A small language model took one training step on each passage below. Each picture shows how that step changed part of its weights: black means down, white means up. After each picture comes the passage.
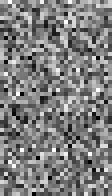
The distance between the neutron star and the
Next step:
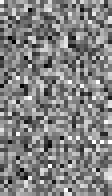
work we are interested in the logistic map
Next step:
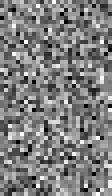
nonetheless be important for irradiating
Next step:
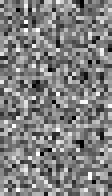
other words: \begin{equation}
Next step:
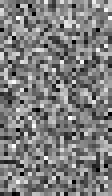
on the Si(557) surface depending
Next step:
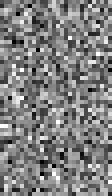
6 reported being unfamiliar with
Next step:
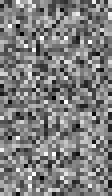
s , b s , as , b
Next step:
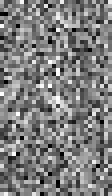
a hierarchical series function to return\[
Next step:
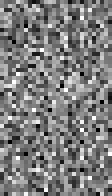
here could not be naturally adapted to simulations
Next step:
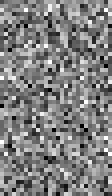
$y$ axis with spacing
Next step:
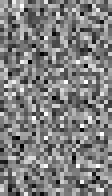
Journal of Nuclear Physics}, 15 ,
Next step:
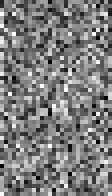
minutes. The bandpass response was
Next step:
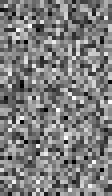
in SL region based on covariant and
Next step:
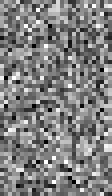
we set up the spin-wave expansion,
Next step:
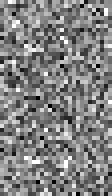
to examine interaction patterns and evaluate educational
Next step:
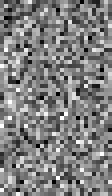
Carnot efficiency (made by constructing
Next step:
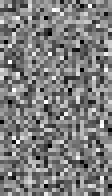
determined by mass, increases with subsequent steps as
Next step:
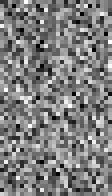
the manuscript. **DATA
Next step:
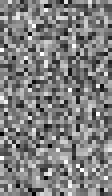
determine the velocity distribution of the electrons we have
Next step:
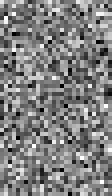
(as it should), but for the theory
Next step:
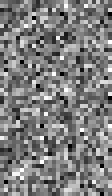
system is prepared at time
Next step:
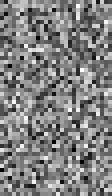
that the viewing angle is critical in measuring
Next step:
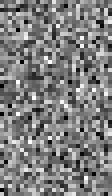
problems presented in the existing literature can be reduced
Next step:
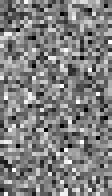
radiation wavelength, there is a collective decoherence
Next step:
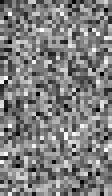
where the differential equations that represent the dynamical field
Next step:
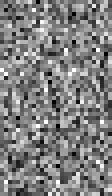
4 show these pictures for the scalar field
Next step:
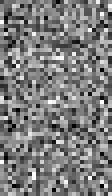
and 80 K with $\sigma_0$
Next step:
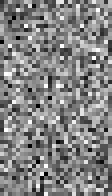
initial survey phase using shorter cadence
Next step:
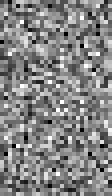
methods are such that the PAPR is
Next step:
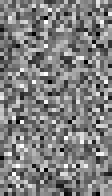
routed two-qubit count, and depth
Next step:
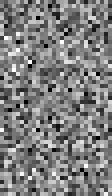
equatorial plane, then we shall have
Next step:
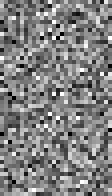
and N+PH $\rightarrow$
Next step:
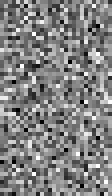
be interpreted as arising from leaking of
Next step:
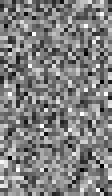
module, which comprises a
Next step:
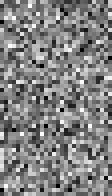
x f_i\left(x,
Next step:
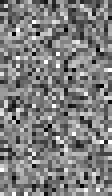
I-C., Frangakis,
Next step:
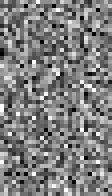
losses were noted as being an order of magnitude
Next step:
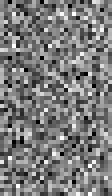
40\%). {\it However, the magnitude
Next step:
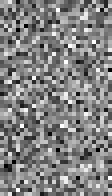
\int d u d v \exp {
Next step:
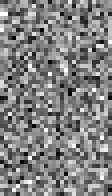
vanish. Therefore this flow actually moves any
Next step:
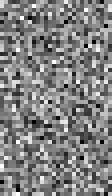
between land parcels with animal
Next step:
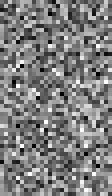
a very low bound and should be directly
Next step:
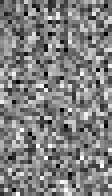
examples occurs when the total electron density,
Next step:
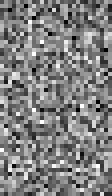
is no change in the energy-momentum tensor
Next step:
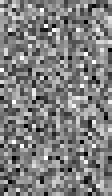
successively, the Triangular
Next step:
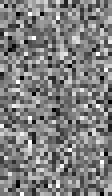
memorize all solutions. To construct our
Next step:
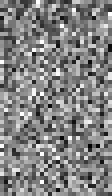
main reasons for the improved behaviour with respect to
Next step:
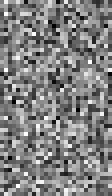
of Semiconductor,
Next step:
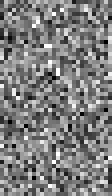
guided diffusion model. We train the model
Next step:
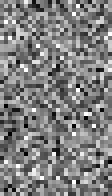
identity condition (4.8) and quark
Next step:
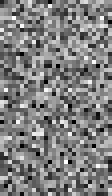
\caption{Semantic evaluation of
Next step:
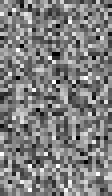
of the articles in the
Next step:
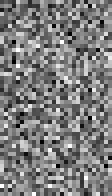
absent in the rigid case is negative
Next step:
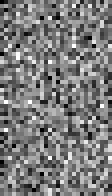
Let us pass to consideration of the case of
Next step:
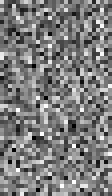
observed rates of 511 keV photons at the
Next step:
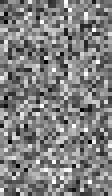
state and 6.20 fm for the
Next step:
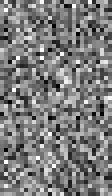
than the analysis of the geometric evolution of certain
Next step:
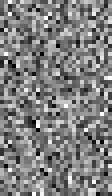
employing prediction techniques based on local surface
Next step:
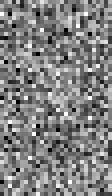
in the evolved networks. In
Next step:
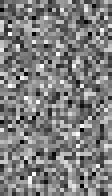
we could have the same physical conclusion as in
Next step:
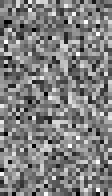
A was the mysterious star
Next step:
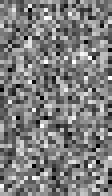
bulk equations, i.e., $\ker
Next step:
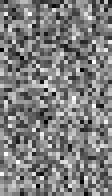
10 then the node whose energy level is less
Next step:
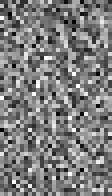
the number of intersections (mod
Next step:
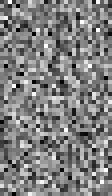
lying near the border of the sensitivity
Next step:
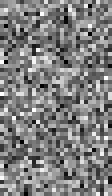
follows. Given the transfer function in analog
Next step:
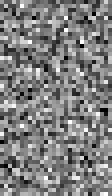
Masataka Okutsu)
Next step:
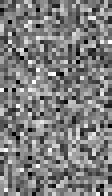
important in our setup. In this way,
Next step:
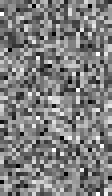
behaviour produces several interesting outcomes in the code
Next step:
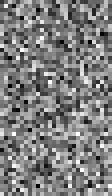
the same agent is responsible for the
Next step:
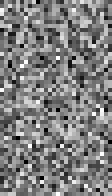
this method by proposing to combine the
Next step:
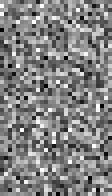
space, all LSBSs seem to
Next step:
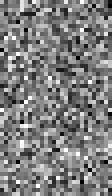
$\chi_R(t)$ is the
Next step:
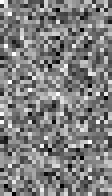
\hline \textbf{} & 1 &
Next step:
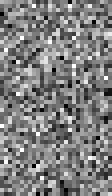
parallel bands of the Dirac crossings, which
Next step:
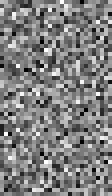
accuracy, including localization effectiveness,
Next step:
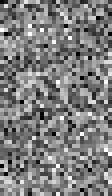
the $n$--th KK
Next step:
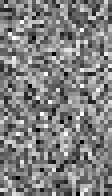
under full reactor power and classical fission
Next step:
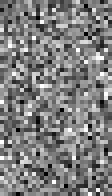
accurate information on the cosmic microwave background
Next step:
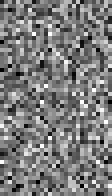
will therefore restrict our study of expanding
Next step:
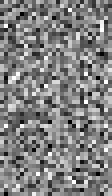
believe this double-counting problem is
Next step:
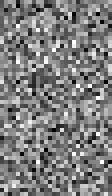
constructed confidence intervals (e.g., Monte
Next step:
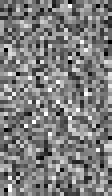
uses a slightly shorter cylinder, does not
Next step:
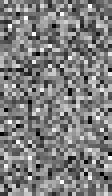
of candidate stars that we expected had a high
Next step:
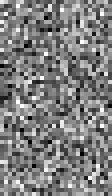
in potential $\psi_\triangle$
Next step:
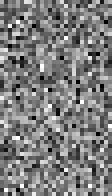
2 -- as a result of the absence of
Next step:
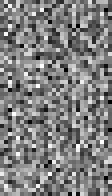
the question of how to choose the
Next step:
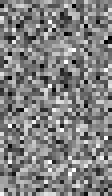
Matrix Completion," {\it
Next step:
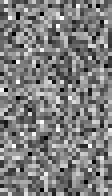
the cases. For this purpose, we follow
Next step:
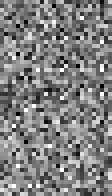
interaction region; \item at least four photons
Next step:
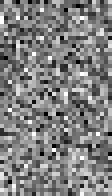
\cdots + S_{ n \nu 1
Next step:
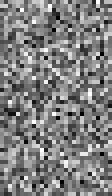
cross section, a clear interference pattern was observed
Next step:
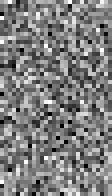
not determined by the temperature of the Hawking
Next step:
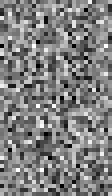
these 84 combinations of planet types,
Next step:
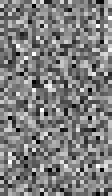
produce peaks in the rate coefficients for elastic scattering
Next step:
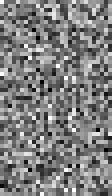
that of the intersection of the
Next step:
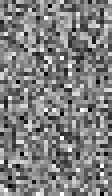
from zero-point fluctuations for a time
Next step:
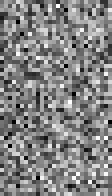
ambiguity as to the outer turning
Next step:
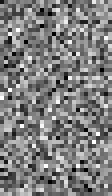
for our feelings about how nature should
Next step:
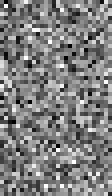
Young Investigator Group
